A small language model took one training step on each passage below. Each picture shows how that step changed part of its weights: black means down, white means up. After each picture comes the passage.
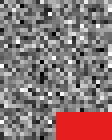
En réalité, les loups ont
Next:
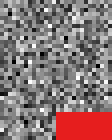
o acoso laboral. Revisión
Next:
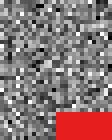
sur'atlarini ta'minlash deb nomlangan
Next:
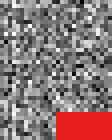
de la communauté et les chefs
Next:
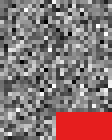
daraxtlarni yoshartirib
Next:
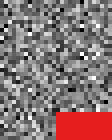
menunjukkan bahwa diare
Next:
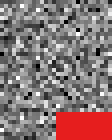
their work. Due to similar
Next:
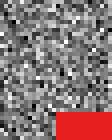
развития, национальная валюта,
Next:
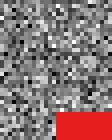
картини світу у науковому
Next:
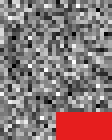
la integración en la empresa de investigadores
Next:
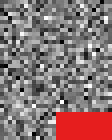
qui a un impact négatif tant
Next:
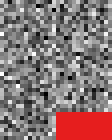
o'tkazilishi hamda asar
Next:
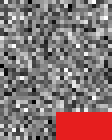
fikr jurnalistikaning
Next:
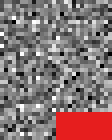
частота встречаемости
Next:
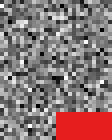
для детей в этом случае
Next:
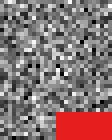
autismo trata-se de uma condição
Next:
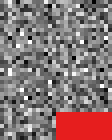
a hořlaviny.
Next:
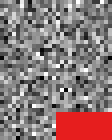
moet als een groot gemis worden
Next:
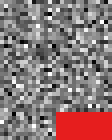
usata come stampino per poter
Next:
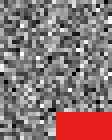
2023 йил 1 апрелдаги “Сув
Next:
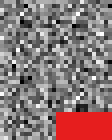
van presenteren van de mededelingen
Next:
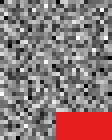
Dari definisi tersebut dapat
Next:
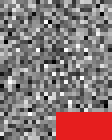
Prawa i Administracji
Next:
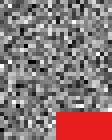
Sucre. Figura 17.(a)
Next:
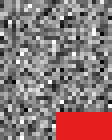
питання про ірландський
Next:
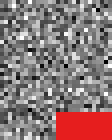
– The example of an answer with
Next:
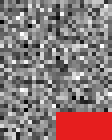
Busca-se, por meio do
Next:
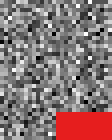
shuningdek, hosilaviy
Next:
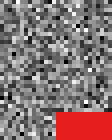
muhim texnologiyaga aylandi, chunki
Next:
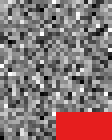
va asalari qorinchasidagi
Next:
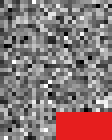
Psychidae). *Acta
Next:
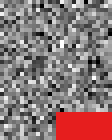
ruhiy rivojlanishida nuqsoni
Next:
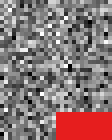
de empresas, governos e sociedade
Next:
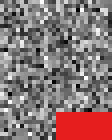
de placas de vidros maiores
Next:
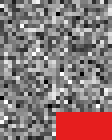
социального управления, большое
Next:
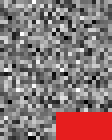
rotação interna e externa,
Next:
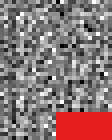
ve limitado, este tipo de
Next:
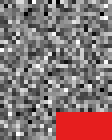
sxemalari 1949 yilda professor,
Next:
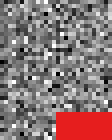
и поиску нового научного знания;
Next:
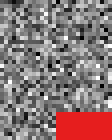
humanidade. A disponibilidade para
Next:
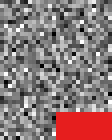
її прискореній інноваційній
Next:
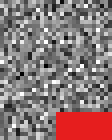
використанні, і його часто
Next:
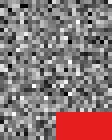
Inklyuziv ta'lim-bu
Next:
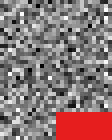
mazkur tushuncha ayni
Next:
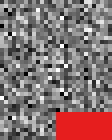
the assessment of the impact of
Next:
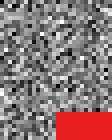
REVISTA TÓPICOS
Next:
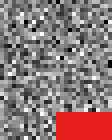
limitado dos profissionais sobre recursos
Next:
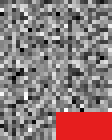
orang tua yang dapat menjadi
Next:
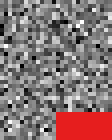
В данной статье представлена
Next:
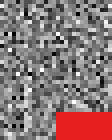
к разделению полномочий и
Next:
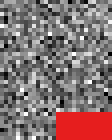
más encumbradas, y a la
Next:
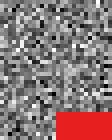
metaforalar orqali konseptualizatsiya
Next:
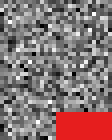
agnus castus effects on
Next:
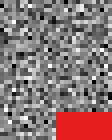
dust content, particularly
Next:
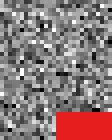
darslar yordamida talabalar
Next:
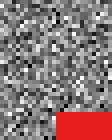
әсері талданады.
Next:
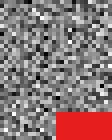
5 ÁVILA, Humberto
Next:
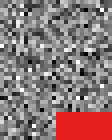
Pietrantonio, Milano
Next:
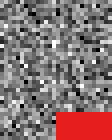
статуса Узбекистана,
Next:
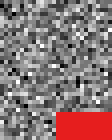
ishlab chiqish – anchagina
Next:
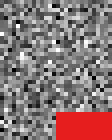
луғат бирликлари мавзулар
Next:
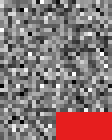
la cohérence des informations et la
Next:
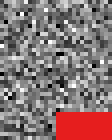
Stalin under the CPC
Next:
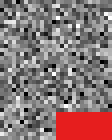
была проведена первичная
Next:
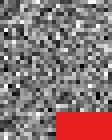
с. 81). Особливо
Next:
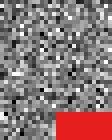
борада биз аввал ҳам бир
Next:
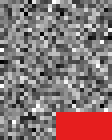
deb hisoblaydilar. Yaxshi nom
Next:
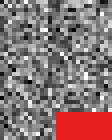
l'inclusion d'air
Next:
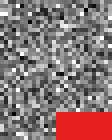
включены спортсмены
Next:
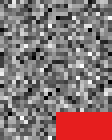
Ligand va oqsilning
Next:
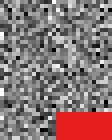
Yuqori xususiyatiga ega
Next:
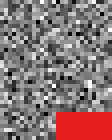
soluções integradoras e o desenvolvimento
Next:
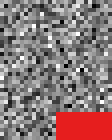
etnogenezi haqida
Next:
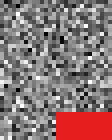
who's his research was focused
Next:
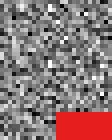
hisoblanadi. Pedagog, psixolog va
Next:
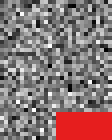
fortalecimento das ações de
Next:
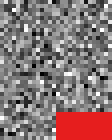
va elektron xizmatlarni joriy
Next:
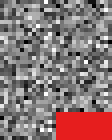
conecta con la cadena del
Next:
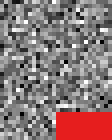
profissionais. - Os pais
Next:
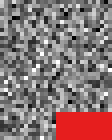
the experiment, the *VIM*
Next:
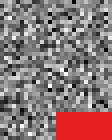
tái sinh tự nhiên
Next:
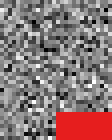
Estudios Contemporáneos del
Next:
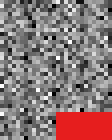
الرد على الموقف
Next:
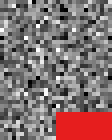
ularga paxta yetishtirish uchun 1
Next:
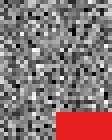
1 und 2 sowie in der Publikation
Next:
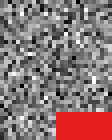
istoricul rus A.I.
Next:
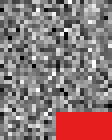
компанії, географічного
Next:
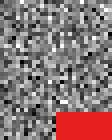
as crianças. Isso aponta
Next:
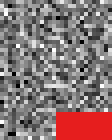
às investigações sobre essas
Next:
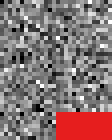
à n'importe quel moment
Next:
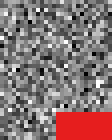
e‘tiborga oladi. Plano
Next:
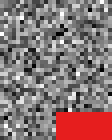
правовідносини, правове
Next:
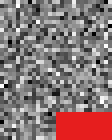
yakuni bo'yicha raqamli iqtisodiyot
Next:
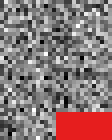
aureus* (MRSA) ва
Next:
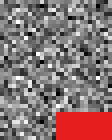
faqat chapdan o'ngga
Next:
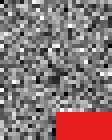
– осветить проблемные аспекты
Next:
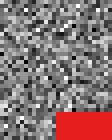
turklar tilida qoʻllangan
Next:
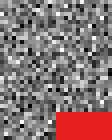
proved that the initial attention
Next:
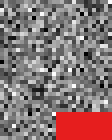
yang disajikan (Sugiyono,
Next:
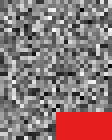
objetivos propios (Olweus,
